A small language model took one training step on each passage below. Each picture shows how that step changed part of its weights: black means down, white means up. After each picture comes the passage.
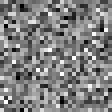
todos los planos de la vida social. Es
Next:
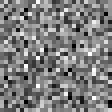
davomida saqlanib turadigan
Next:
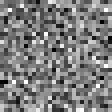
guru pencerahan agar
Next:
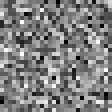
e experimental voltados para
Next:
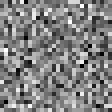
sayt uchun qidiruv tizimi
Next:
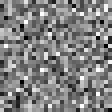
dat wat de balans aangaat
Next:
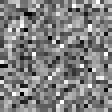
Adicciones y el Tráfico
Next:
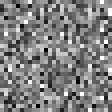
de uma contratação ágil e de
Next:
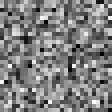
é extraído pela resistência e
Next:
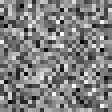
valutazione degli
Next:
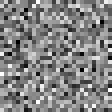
ham o'qish davomida, ham
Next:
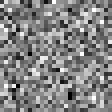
якщо це можливо та
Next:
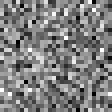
yaxshilashga qaratilgan
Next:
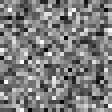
государственных стимулов и
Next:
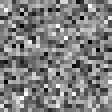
and Wellness. - New
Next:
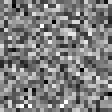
zarur. O'qituvchi
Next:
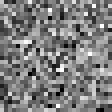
bietet. Da sollte man
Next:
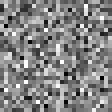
de marzo de 2025. - Centro
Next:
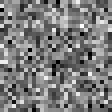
Постановка проблеми.
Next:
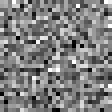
suicidio. Juzgar que la vida
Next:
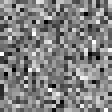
from the recreational orientation,
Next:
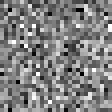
du sein à l'Hôpital
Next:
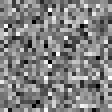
in addition, resources were
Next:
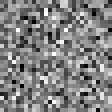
Takie tłumaczenie
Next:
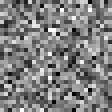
nomli Respublika ilmiy-amaliy
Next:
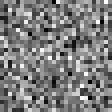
más sostenida es la que
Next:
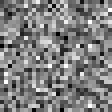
1. Рарог А.И.
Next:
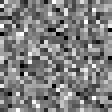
войнах. С.П.
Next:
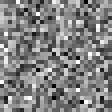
doirasini yana ham keng rivojlantirish
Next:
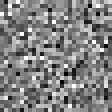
ci o necesitate strategică
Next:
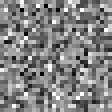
kórkemlikke iye
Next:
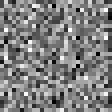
yorqin iz qoldirgan
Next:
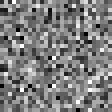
Architekturen besonderer
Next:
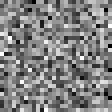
não monetário identificável sem
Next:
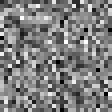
Корана. Пророку
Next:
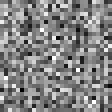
Oliveira projetou, bem como o
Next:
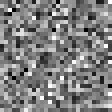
олдида борганида ва
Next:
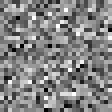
қыялдан жасалған
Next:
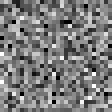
Padmiari, I. A.
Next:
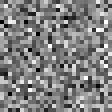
uma sociedade equitativa, onde os
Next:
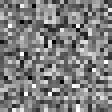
klasterlarini shakllantirish bir qator
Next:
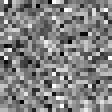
также избежать ошибок в
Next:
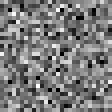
A.M. Faller S.
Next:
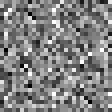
(варто нагадати: в
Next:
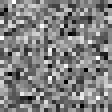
casa Helio Dourado à arquitetura
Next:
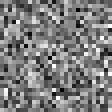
lettek. Ezek a
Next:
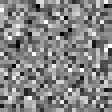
el sitio arqueológico
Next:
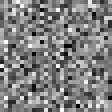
que no vuelo, y que
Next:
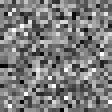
muhim hisoblanadi. Boshqaruv
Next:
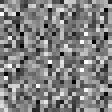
लाभ उठा
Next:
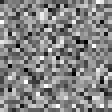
hổng do lỗi con
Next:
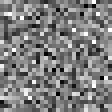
dan HAM R. Rifda
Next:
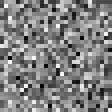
model yaratish dasturini tanlash:
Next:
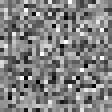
en un lugar, cambia
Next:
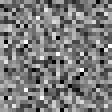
Prybutok V. R.
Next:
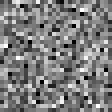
habitats sont en contact
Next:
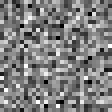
Diseño del catálogo de
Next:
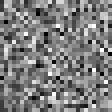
- «Maktabgacha ta'lim
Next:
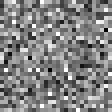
na população. Diversos estudos
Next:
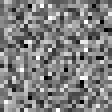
of Muscovy, the
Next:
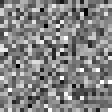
кўра, ушбу қисқа
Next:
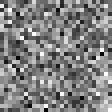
به دوستان
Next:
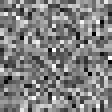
Saidaxmedova Aida
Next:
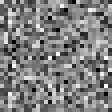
monde, le Canada a une
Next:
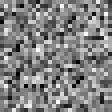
maktablari, oliy ta'lim
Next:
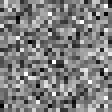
emasmi?! Otasini
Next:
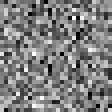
yaratishdir. Bu biznes
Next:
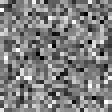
Odil Yoqubov,
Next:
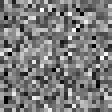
odatda badqovoq,
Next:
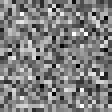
koşul olarak da, bilgi
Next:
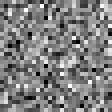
esté más tiempo en el
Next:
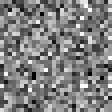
al. IMPROVE-IT
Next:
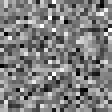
Biroq lirik qahramon
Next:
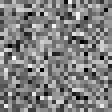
queremos destacar que con las
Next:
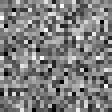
de la estadística en la vida
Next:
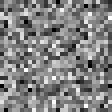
boyların göçüyle
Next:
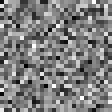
насилие со стороны
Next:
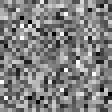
archazor minerallar bilan
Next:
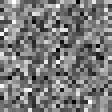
на группы по характеристикам
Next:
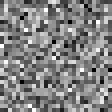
en varios aspectos de las habilidades
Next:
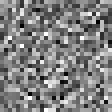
aos diferentes mindsets Tempo:
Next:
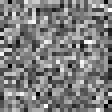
сегментарных систем на функции
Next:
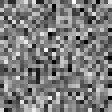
manbalarda keng yoritilgan
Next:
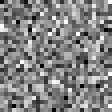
Ayodhya, where
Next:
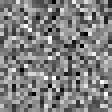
sn\rho + \Delta
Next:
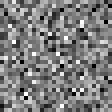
have suggested (Salvini
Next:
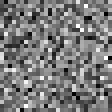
latest update) for
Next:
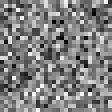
kimgaki ulum
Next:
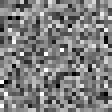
temps on déplace le
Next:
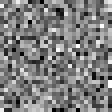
dinamis dan mendalam, bukan
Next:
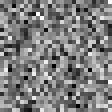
humanidad vivirá en áreas
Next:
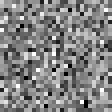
existem redes de coleta de
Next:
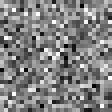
ambiente também têm maior probabilidade
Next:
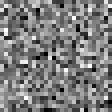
kalındığından dolayı
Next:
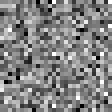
penelitian deskriptif memiliki
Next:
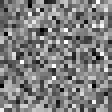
teksttiń mazmunı,
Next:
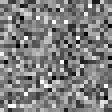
φ aura une bonne
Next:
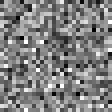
bo'lgan, boshqalar tomonidan
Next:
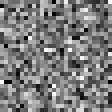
terdapat peningkatan minat
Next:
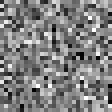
процесс получения новых знаний,
